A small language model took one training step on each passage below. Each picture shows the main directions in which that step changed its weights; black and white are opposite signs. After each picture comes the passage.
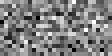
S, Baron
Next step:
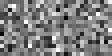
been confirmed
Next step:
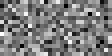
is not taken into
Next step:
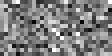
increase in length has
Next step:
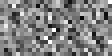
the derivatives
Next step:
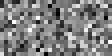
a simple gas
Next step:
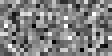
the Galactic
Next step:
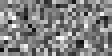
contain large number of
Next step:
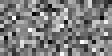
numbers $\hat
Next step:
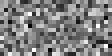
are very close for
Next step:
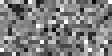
users may perform on
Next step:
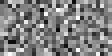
pure cell
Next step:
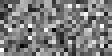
with $V$ defined
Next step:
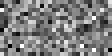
total of 12
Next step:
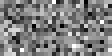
a thousand
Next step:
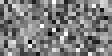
considerably larger than
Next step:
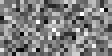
which aids in
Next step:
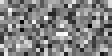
the simplest
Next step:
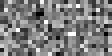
books in the
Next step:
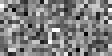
is possible by means
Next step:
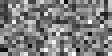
about this solution must
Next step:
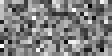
based on\ a set
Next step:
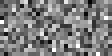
systems, Phys.
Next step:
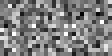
the contributions from the
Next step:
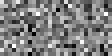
an example, all
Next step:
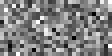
In this study we used
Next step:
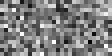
arguments can
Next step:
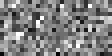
Based on this,
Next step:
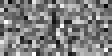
Kim et al.
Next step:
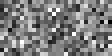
term in $\lambda$
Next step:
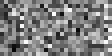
calculated as follows:
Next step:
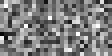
have maximal
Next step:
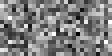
result in terms of the
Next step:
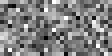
dual case where
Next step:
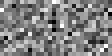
As discussed in
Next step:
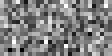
an ideal
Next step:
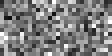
electrons relatively
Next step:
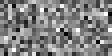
Y. *Physical
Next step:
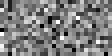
we learn the
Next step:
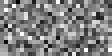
widths in
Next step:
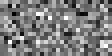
the LEED
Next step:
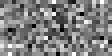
average capital
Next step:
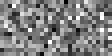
the flux $F
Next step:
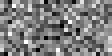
a halo cloud
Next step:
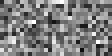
energy requirement,
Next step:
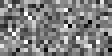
cells using different
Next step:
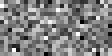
overhead and
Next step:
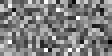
birth into
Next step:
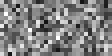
on MMs in
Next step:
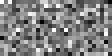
total metal cations
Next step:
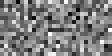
deeper observations
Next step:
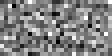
\textless 1
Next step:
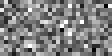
p^n \rangle
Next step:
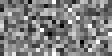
a very intense
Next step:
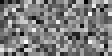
per speaker to
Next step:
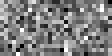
functional module
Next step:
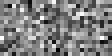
_{\sigma \rho
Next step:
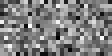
can be separated into
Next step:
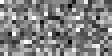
Separation" phase
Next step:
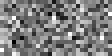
limit absorber
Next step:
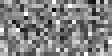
hopping with
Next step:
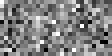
quantities derived
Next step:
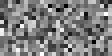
while the number of
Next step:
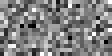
where the magnetic field
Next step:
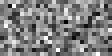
the diagram
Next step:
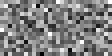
different superpositions
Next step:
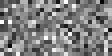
does not diverge
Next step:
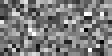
expectation value,
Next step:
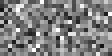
was down to 9
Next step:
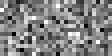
is far more then
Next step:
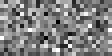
interpretation of the
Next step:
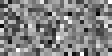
has the following input
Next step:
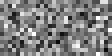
the nonlinear effects,
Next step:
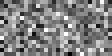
we cannot obtain
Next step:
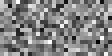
and has also a
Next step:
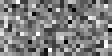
clusterization on a small
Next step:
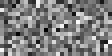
shift of the
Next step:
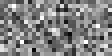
been significant developments in
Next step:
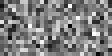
is equivalent
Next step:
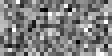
(or normal,
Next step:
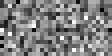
(b) the
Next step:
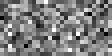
observed CH lines
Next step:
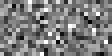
elliptical and
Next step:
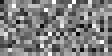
Eisner et
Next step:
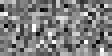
orbits from
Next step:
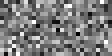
behaviors of the
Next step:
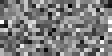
they have nearly
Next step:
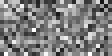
loop remains a
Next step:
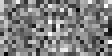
an alternative
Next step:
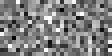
global information
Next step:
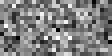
the run time
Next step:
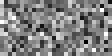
displayed in
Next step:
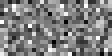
should be strong enough
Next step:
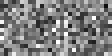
relations of %
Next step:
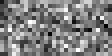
along the high symmetry
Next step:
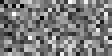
$\Gamma$ and one
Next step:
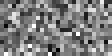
the two-loop
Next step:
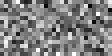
optical light with frequency
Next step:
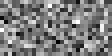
once. They
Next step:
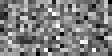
considered as two coupled
